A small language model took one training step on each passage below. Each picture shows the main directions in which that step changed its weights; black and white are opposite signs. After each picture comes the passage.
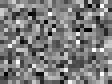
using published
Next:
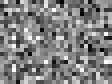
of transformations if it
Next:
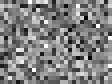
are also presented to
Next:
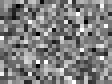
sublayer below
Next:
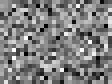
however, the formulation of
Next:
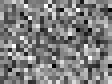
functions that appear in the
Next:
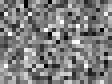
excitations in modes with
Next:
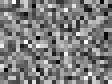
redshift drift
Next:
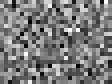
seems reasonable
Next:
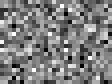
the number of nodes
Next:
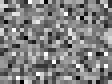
and returns yes
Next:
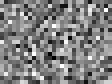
density profile of a single
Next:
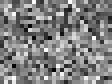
to double the size
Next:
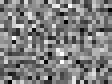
The plasma boundary
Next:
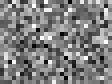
(che i medievali
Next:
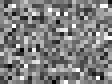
this observation is coming from
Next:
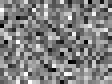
user. IV.
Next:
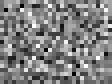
Due to the relativistic
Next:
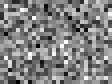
regime. Thus,
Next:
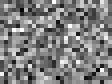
the entire sky
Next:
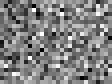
beam interruption.
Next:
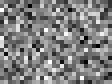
di Indonesia dan
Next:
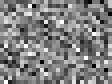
applied to correct
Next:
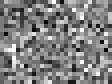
4 < \phi_\alpha
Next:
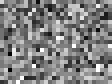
$D$ is related to
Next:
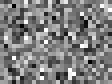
dashed lines:
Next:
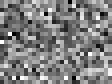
New York:
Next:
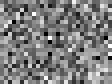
do‘stona va
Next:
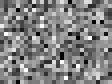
buscas, pois
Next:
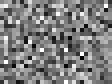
which is of most interest for
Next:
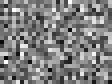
automaton, and
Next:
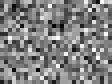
of the galaxy (\eg\
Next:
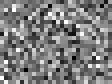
el poema «Con
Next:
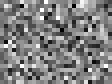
a rigorous proof
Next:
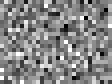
emerge. The strong
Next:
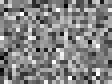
métodos de
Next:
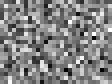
local software.
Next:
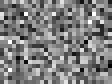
paper is an explicit
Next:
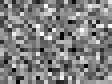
уруғчи 23
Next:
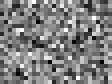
is satisfied when the
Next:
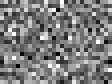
of the marginal dimension
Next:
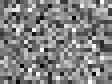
(c) random
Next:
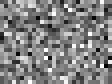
ko‘k rangda
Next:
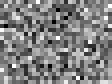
NBR conference on
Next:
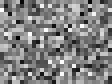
o papel essencial
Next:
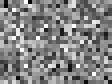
is now in a state of
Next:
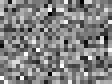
edema con indicios de
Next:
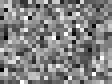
result with an input from the
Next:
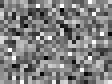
not optimal and a
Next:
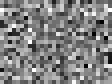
the full error
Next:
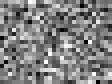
Second, we consider that
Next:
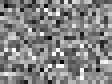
completamente pronta.
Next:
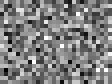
sfinte. Iar
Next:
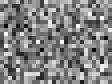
Russia //
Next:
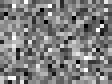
you wanted to
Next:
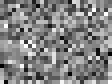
red). Given a
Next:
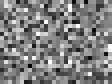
can be visualized
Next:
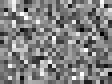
de comunicação que
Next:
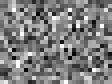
Our sample starts
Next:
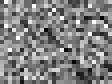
perlu dikelola
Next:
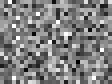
both sharing a strong
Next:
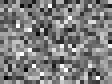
qamrovli ish
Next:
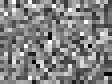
produtivo do item que
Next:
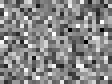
collisions at $
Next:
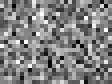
predicted compounds
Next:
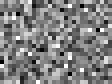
al religiilor
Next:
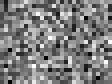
photosphere in
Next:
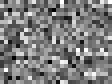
of $J/\psi$
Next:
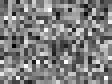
México. Una
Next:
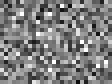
cloning framework
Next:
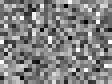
ildizlari. U
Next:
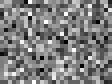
to the weights of the
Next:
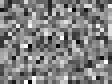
nonzero $C$ for
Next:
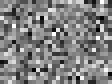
and final conditions.
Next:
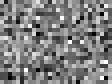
ёки ийжоб
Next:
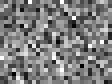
event. The distribution of
